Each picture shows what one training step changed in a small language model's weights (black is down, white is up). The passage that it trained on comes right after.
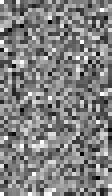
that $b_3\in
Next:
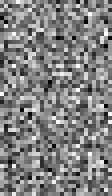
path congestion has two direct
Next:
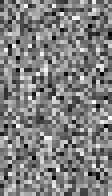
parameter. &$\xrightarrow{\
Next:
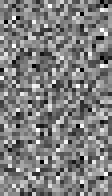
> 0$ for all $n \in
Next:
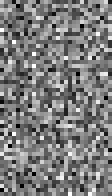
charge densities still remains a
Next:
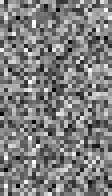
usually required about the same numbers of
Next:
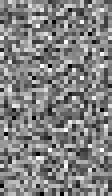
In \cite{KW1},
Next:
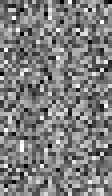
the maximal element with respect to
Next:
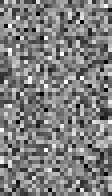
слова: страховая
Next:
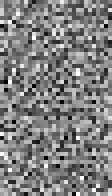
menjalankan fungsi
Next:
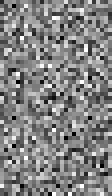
\ee This is an equation for
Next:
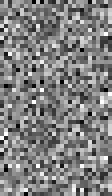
олдини олишда
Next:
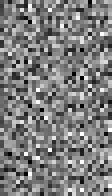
учащихся начальной
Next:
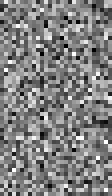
reimaged by the field
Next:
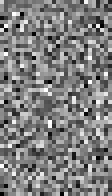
is not \cite{romero}.
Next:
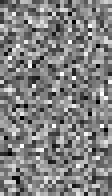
oriented Kitaev exchange but
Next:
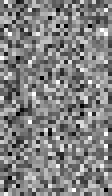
=2l+2$, then for any
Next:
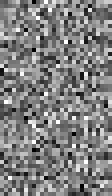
$N$ by multiplication by
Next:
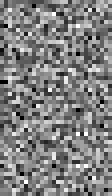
interaktiv kontent va
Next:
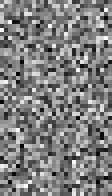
the nonlinear force does not have a
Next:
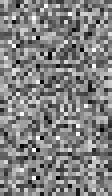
hardware resources and power
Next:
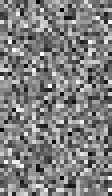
such as this provides a proper quantification of
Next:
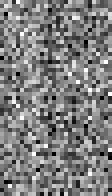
and its relevance is also reflected in
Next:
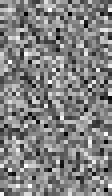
solved by Fourier transforming,
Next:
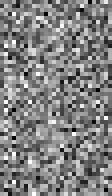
to a simple closed curve, we obtain the
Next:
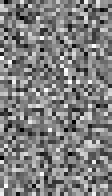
the law will determine the composition of
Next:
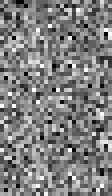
P(r, θ) for weak
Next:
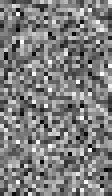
section in tabulated format.
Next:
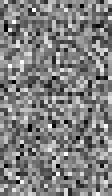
- Fitrah, M.
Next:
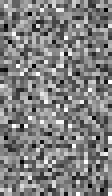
dentro dos capilares. Com
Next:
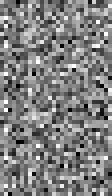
y d) \smallskip\\
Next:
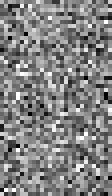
pontos principais sobre o
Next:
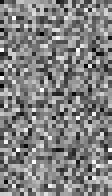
the asymptotic approximation accuracy for a
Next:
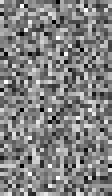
more convenient choice for R-based
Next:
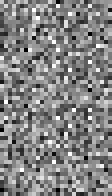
its centre substantially
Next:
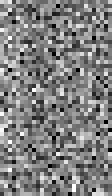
Schwerpunkt bei
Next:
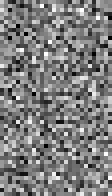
customers to specific terminals
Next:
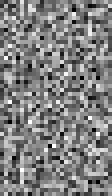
are of interest. \[ \]
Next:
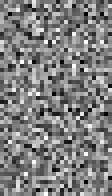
of the defect potential at the
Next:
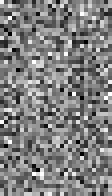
for $B_j$ becomes
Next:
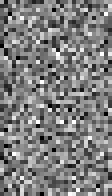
of elements in the braid group of
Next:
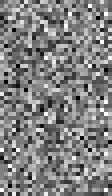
left unchanged by the
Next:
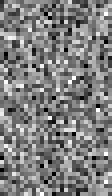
the neutron. With this
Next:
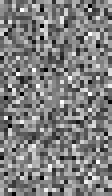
quality of education, modern
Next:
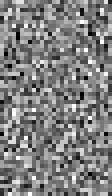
Final comments We present here a study
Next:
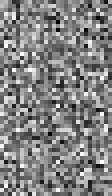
Confinement and the Hadron
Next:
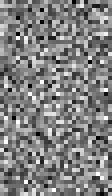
distância de duas cristas
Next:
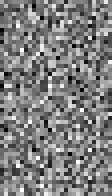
excitation to the shadow lattice
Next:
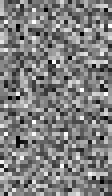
aylanib qoladi.
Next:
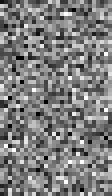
yuksalishi, yoshlar
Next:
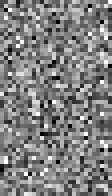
expected from the expression $\Delta E = Z
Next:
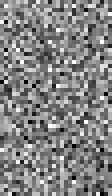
\S \ref{pleat on
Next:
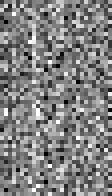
outer node covers one case from the
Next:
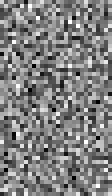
un click derecho sobre la
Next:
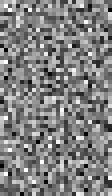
Turkey Phone:
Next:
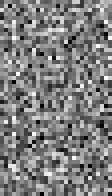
specific combination of physical parameters,
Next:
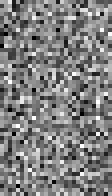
say that a non-empty closed subset
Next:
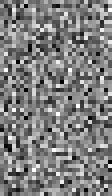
transferring derivatives onto
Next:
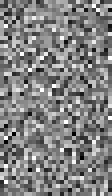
case (see \S2 for
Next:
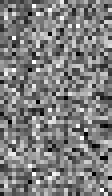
Riemannian one.
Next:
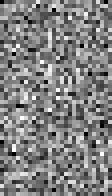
Speech Recognition,
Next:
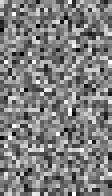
and our results in fact reveal a
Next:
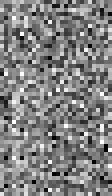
LWRS observations were
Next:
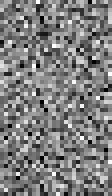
цього процесу
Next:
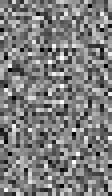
control the latter was introduced in
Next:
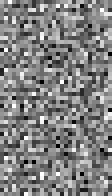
ARTICLE INFO
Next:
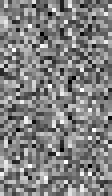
$E$. We define the jump
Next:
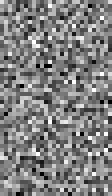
by the next higher-order term in the
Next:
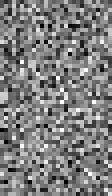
no risk of confusion we drop
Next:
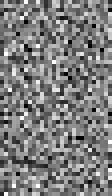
diffusivity is increased to
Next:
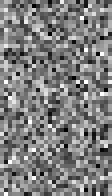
\colon \Omega_R \la
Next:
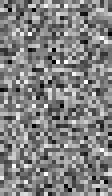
SPSS16 electronic statistical
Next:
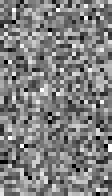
When $E$ is trivial with
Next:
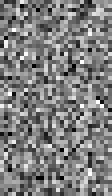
Since this last factor is the Fourier
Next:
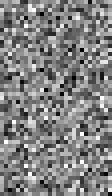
употребляются в
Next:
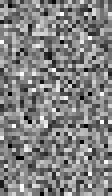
in $E$. Now we can assume
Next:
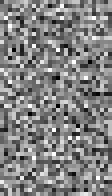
dilakukannya studi
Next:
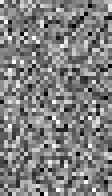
solitons. At the beginning
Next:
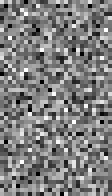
the antidecuplet in the
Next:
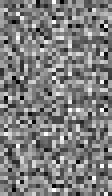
kirmagan lavozimda
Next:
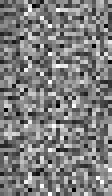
uchun taklif va
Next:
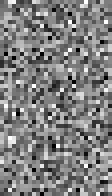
C,\ V = \Bobb
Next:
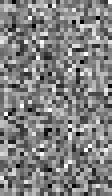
various current approaches to the same problem.
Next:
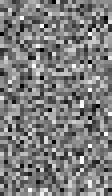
work shows that the morphology of the
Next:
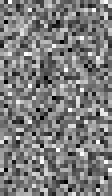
However, it may be relevant -- in
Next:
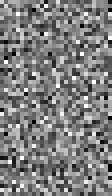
a test set of 20 proteins,
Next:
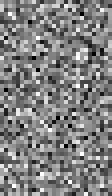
$P_{SOL}$ becomes an
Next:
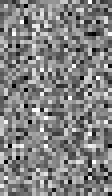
solution to the symmetry reduced system
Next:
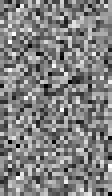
et la probabilité de
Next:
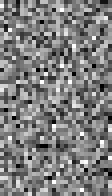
& Pt-layered &
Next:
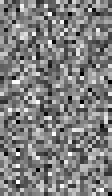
detected without actually being hit
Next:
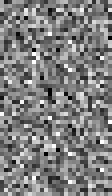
methods may not ensure the variable
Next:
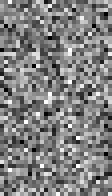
$\BM(P)$. A first property
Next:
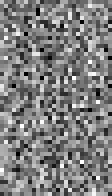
different domains produce very different results.
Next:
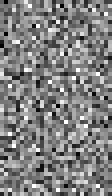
of the drag force, the
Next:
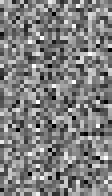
perform significantly better than Random
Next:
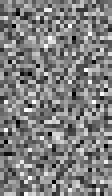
difference property. This holds, in particular,
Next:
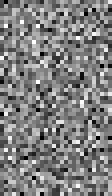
dual form to $g$ is given by
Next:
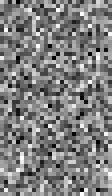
t=2$) then node 1 is not
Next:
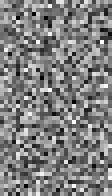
between the theoretical upper and lower
